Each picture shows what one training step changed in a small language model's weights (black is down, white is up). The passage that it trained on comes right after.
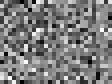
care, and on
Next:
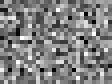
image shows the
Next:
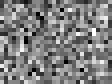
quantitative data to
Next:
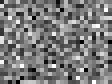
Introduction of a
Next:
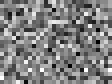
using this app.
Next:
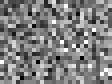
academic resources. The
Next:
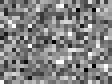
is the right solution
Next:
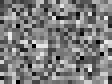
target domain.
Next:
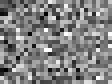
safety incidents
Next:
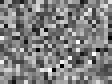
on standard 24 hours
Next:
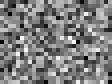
the presentation,
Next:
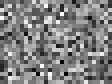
many pixels
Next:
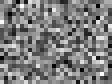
intend to
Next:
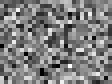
new tracers
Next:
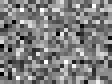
Attitude towards
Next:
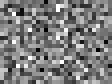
However, the various
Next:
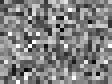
formula and
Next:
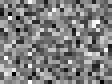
selected colleges
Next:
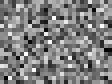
can be characterized
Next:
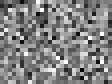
loaded on an
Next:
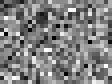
warmed up
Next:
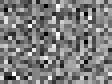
situation is not
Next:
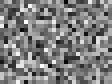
absorbing the
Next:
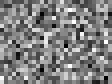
fibers within the
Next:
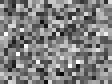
the paper and any
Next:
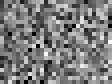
higher conductivity.
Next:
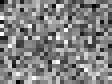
EER values increases
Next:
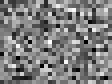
written program.
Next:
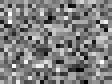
a gene
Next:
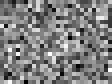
to agree with the
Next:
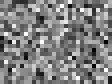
at the filter
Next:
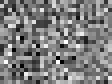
political experience and networks
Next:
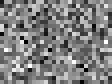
of glucose
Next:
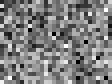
reproduction, as
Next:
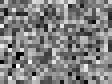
with Bi,
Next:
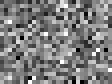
study decreased as
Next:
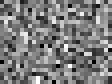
contact time, were
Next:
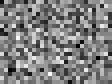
of the free
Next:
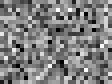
paper. BN
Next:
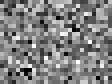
the presence of two
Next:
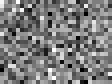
a wealth of
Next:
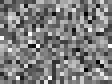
suggestions from
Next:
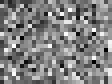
information resources as a
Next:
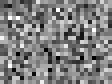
variable. Nodes
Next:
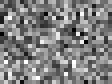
risks in order to
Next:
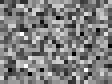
the characteristics of the
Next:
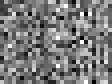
findings of the case
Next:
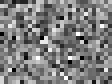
in particular, because
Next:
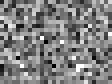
by examining
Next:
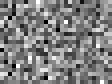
(see, for
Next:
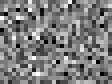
less than 10%
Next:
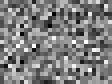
Evaluation of
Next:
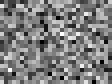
the cause of
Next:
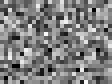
has been a
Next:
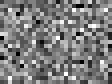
IN CROSS
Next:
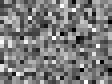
determination of
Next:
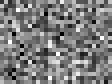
turn, keeps
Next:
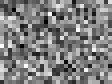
regards to the
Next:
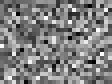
Studies in Education
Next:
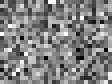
implementing them as
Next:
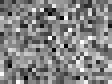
clinically significant
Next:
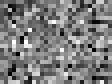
Data availability We have
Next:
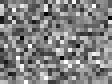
Humid air
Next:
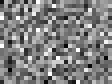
of concept used the
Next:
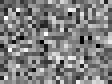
varies widely
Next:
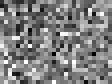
survey responses in the
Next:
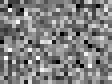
Review download
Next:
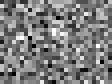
the impact of
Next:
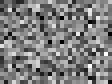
outside of the
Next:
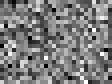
to determine the role
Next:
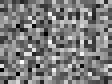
key aspects to consider
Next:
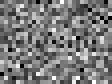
previous pages we
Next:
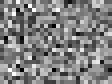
Mass Index
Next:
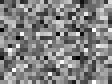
the pot experiments,
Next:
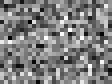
rate, at different
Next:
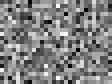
malocclusion as
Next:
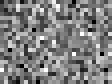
order to curb
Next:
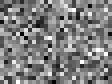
front of
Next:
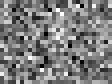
curves converge
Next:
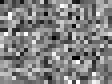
organic carbon in the
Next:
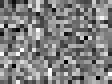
to all the involved
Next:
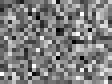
final outcomes. Figure
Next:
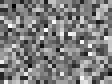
its effectiveness is limited
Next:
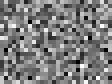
can be able to
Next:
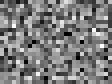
individuals to conditions such
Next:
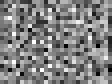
linear mixed models
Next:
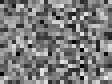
the domestic
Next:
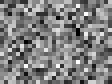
the extract but not
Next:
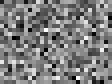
of research, using
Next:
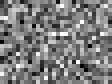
aggregated score represents
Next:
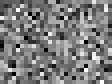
number of strategic
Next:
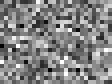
for artificial
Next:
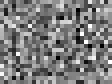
is a method that
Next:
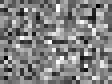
Figure 4 shows the
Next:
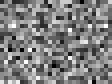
both in this
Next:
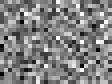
Color texture
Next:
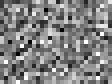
represent mean and standard
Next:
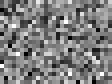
will have to
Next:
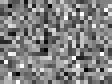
create different normative
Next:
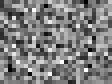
performing the
